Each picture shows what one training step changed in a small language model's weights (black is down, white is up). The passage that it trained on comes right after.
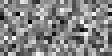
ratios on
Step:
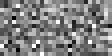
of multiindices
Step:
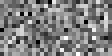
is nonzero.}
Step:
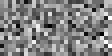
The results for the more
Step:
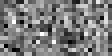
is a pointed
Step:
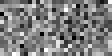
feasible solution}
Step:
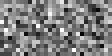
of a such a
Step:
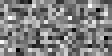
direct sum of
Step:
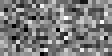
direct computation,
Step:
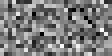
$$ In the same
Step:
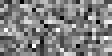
if there exists such a
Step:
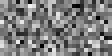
design parameter $\gamma
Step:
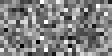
case, the right side
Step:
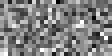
must identify
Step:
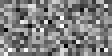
time the above equation
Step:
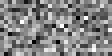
the short exact sequence
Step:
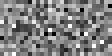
of abstract algebra
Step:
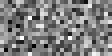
statistical and
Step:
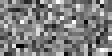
the identities $$
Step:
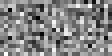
move gradually
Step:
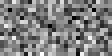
terms which means that
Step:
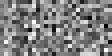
boundary data. Let
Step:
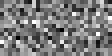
show that under the
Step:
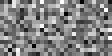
equivalence classes.
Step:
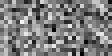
the socle of
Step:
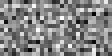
spaces of dimension less
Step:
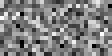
hypergraph consisting
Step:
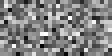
a system of affine
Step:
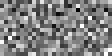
in the topological
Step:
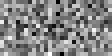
of this paper is to
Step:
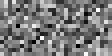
We now have our main
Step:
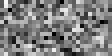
a simply
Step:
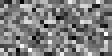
if the order of
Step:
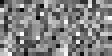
that \beam
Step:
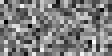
geodesic flow
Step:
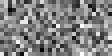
$M$ is
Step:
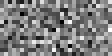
and Hall,
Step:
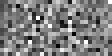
\cos \varphi,
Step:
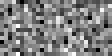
: X \rightarrow
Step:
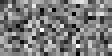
with letters in
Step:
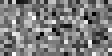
{\em arXiv
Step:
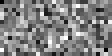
of very large linear
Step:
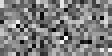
a necessary and
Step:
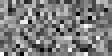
$T$ and the
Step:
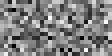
representing the
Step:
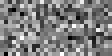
increasing the
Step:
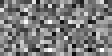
be a connected graph
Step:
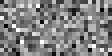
main point closest
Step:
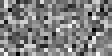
a translation),
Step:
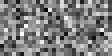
back into the
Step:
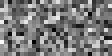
as $\gamma =
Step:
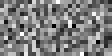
in contexts under
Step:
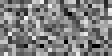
to estimate the radius
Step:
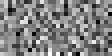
$I$ is
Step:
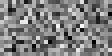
$n$ and
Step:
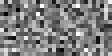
used actually shows
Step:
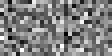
points $x \in
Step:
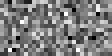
points, the SDE
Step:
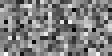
is replaced
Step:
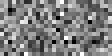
$V$ such that
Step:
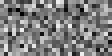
random variable $A$
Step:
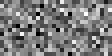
even a hope
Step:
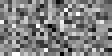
between these vectors depend
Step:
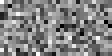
of the polarization
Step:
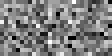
of the kernel
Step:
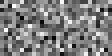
crucial point
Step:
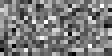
measurement, an
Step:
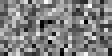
estimates. Up
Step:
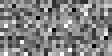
evolves the
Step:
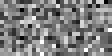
particular, notice that
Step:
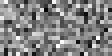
sets et al.),
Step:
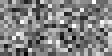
the unique solution of the
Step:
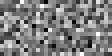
is hence shown to
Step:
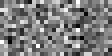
small with respect to the
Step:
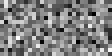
a similar setting;
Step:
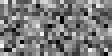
For instance,
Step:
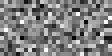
the following result about
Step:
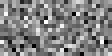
monomials over the
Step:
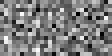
should be defined as
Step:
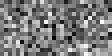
we simply let
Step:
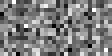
It is not hard
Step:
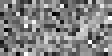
Remark that for
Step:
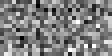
find any cases
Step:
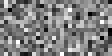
a spectral sequence
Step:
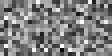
be able to
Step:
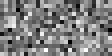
To this end,
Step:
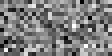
optional argument.
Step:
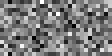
with the density
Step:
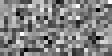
field of characteristic
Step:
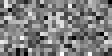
a function of the
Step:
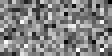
the normal vector to
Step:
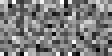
Since $J$ is
